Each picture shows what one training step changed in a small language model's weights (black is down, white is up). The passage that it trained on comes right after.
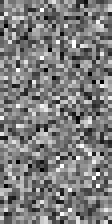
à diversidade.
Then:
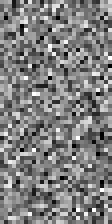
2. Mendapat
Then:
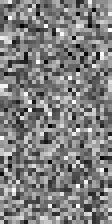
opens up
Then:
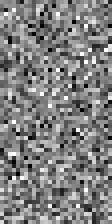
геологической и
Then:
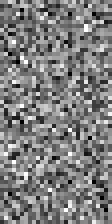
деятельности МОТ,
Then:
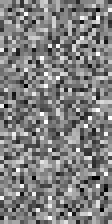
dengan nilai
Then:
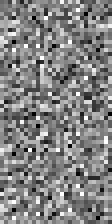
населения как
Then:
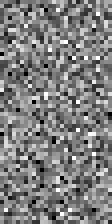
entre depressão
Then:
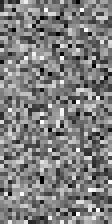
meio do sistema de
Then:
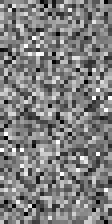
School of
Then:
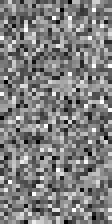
NA RENDA
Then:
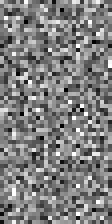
écrire et
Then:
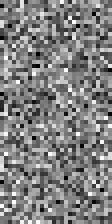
dieser geht um
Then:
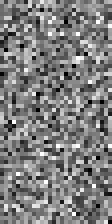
en *The Rich
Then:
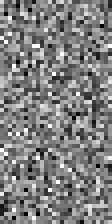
по причине их
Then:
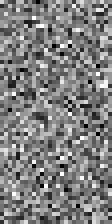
garantir que o
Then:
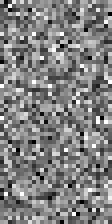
implementação de programas
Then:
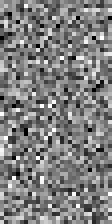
развивались по
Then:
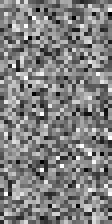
a capacidade de
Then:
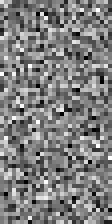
compromisso da
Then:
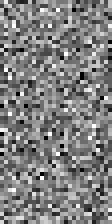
sustentável* pelos
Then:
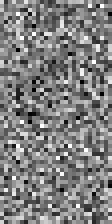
para caracterizar a
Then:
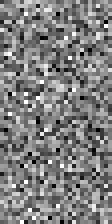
i kiedy
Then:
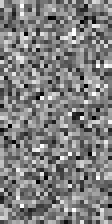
Essa apresentação
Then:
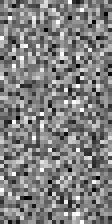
не своей
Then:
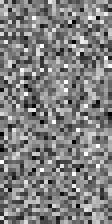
adviseert de
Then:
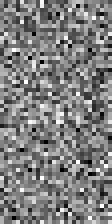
ta'lim shakllari
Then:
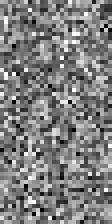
cu un statut
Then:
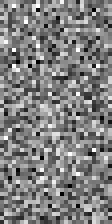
віку за
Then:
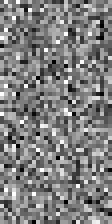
principal analisar a
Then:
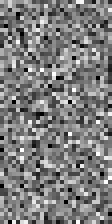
un médecin
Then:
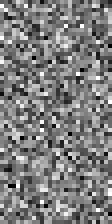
el trebuie să
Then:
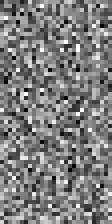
objek yang
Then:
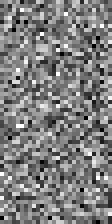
e Educação,
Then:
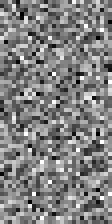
1 СОН
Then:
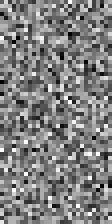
como elemento importante
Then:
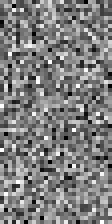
ildiz sistemasi
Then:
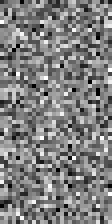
sebuah metode
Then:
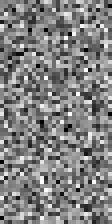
ذاته -
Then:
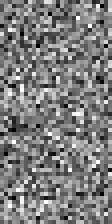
Research Support
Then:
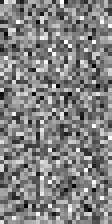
класів на
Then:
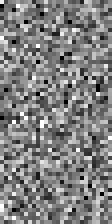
сети основы,
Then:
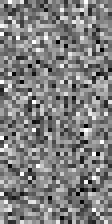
equations between
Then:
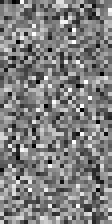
que se espera
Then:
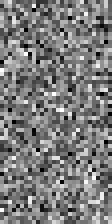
favore di un
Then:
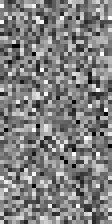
Les citoyens
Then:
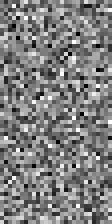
komponentlari va
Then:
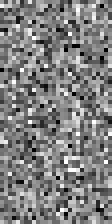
foydalanish yo'li
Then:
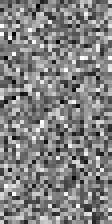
chegar novamente em
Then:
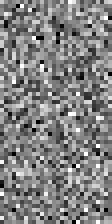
لے کر
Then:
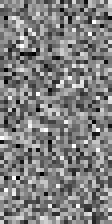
conciencia en
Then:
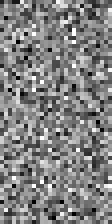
esperados de cada
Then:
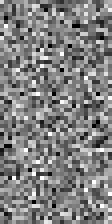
эди, бу
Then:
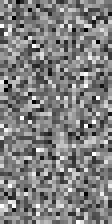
5 between =
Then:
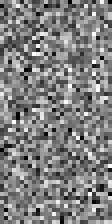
выше функциональная
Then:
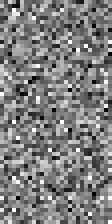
– изменение
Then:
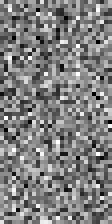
tabel 9
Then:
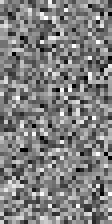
ser mejor en
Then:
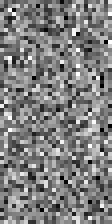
oordeel te
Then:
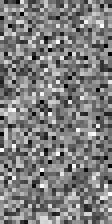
Un sistem de plată
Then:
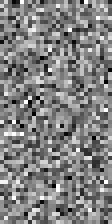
pequenas e
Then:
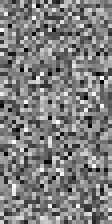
terminated the
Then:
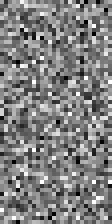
нервов 1
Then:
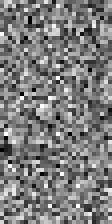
review of the
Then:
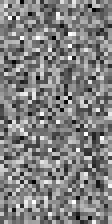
й пологів
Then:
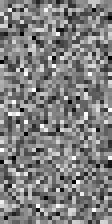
poetic innovations
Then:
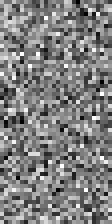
autorisé mais la
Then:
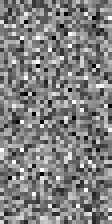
та площі
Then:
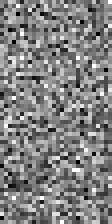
Grande do Sul
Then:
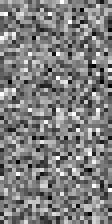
Ribeiro &
